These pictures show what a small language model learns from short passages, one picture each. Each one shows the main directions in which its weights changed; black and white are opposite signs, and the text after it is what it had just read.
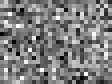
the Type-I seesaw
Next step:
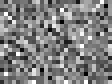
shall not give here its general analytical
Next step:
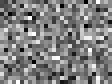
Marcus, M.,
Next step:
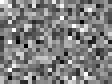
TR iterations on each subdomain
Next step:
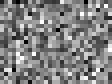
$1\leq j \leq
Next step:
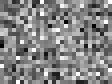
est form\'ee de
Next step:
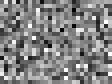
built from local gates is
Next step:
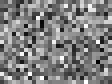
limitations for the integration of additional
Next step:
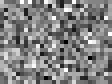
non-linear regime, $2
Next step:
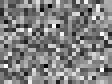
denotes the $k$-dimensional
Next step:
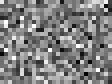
of a nilpotent group
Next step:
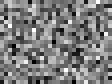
and \begin{gather*}
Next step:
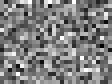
constant ``action'' $J$
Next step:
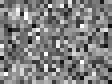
one singular point at the origin
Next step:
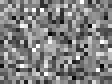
reparametrized by the parameter
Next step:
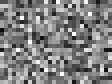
photometric data. We first presented different
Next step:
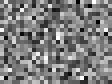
\\ Qi Guo:
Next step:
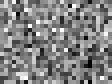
only history variables, similar to the
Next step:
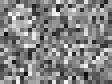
figure \ref{Gerry}),
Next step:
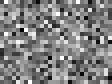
is a periodic sequence of the numbers
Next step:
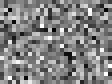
the accuracy (training set and
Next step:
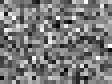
is the union of $b$
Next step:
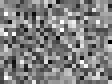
define our novel carbon model in
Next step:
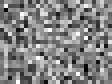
glass plate with size
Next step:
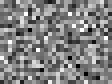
real number. Let us multiply
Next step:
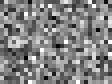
$n$, there exist infinitely
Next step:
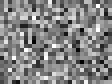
the spatial distribution of the Mn
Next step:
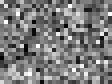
wave theory—specifically, one
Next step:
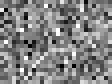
either $\ini_A\in
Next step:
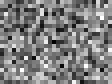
where the uncertainties due to the
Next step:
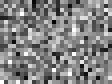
decaying hadronically, and
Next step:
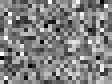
need not coincide with the map
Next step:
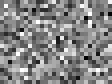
hyperelasticity which needs
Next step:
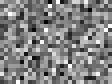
medium is at time scale $T
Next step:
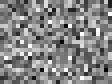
cycle space of $\Delta$. The
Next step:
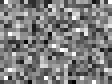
of $Q$, which is an
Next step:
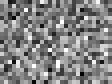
prepare samples by direct
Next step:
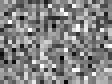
are functions, $0$ and
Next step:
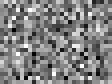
our results are summarized, and
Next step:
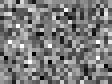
the energy super-critical case
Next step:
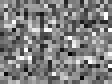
definable from $X$,
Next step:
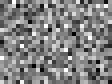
be just a critical value. It
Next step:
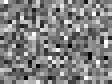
hence, the hardness can be
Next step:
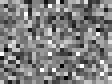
low energy $E_n$
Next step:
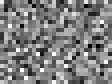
Role Alignment &
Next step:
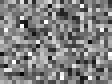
system of Diophantine equations
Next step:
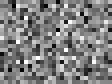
books about linear beam
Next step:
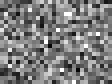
for the high-resolution simulations.
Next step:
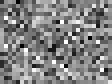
gauge theory in the parameter regime that
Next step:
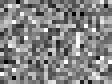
startup package at the University
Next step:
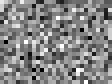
the results by Lieb et
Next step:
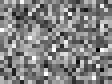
uniquely defined, also the first is
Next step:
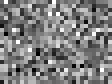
\textrm{ps}$. The other
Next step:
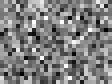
3, with the 1,
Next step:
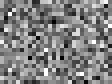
choice of coordinates is also strongly
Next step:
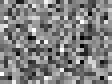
coupling (which is to say,
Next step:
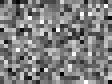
$1\leq j\leq
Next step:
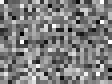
present is formulated in the Lagrangian
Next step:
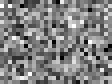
extinguished zero element
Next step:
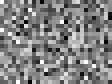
theory and the practice with many questions
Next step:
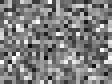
worst-case risk over
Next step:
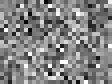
field of characteristic $p >
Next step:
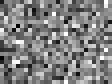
mineral. Thus,
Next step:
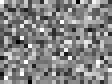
on upsampled feature maps
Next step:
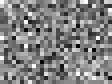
FR~I sources.
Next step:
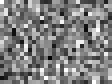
differential cross sections and photon polarization
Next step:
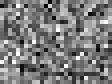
homogeneous state to the two-phase
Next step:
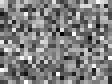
with a piece of stout
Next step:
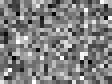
values of 0.5 and
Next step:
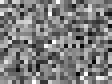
\subseteq H. \] On the
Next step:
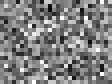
calculated values derived from the above
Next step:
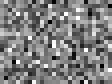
only difference between this case and the
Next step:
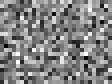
set, so there are seven
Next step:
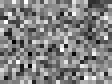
fact that setups for both
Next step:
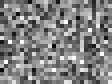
are spontaneous and have been observed
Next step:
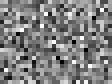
they have the same models). A
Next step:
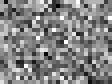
3 of Choe cited
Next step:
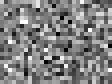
that the communication is not ideal and
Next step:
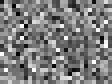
order method and the high resolution method
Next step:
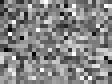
three bands near the Fermi level in
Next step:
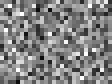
of functions on the superscheme defined
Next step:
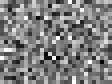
Thus our work complements recent
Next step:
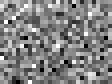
Java. Combining
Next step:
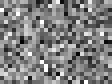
theorem for the convergence of Poisson's
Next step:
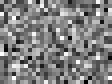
z ,\ep) \right)
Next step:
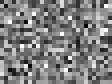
are two sets of rectangles:
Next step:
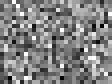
Such a system size allows us to
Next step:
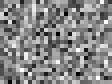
other hand the curvature represents the quantum
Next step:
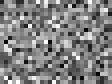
make contributions to the correlation function.
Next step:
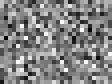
D_c$ certainly satisfies
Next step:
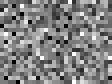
{Paradise}, A.,
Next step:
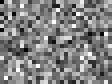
\eta \sigma \zeta
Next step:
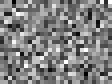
have several solutions defined on the entire
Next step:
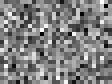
with initial residual $r =
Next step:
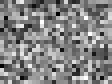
images, under a "letter to
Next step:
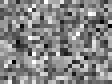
model, strongly deviates from the
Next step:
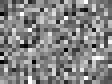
\end{proof} A proper
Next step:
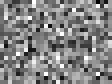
from the nucleus, and can also
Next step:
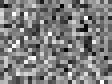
we first turn to ultrafast
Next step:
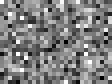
sampling, see e.g.
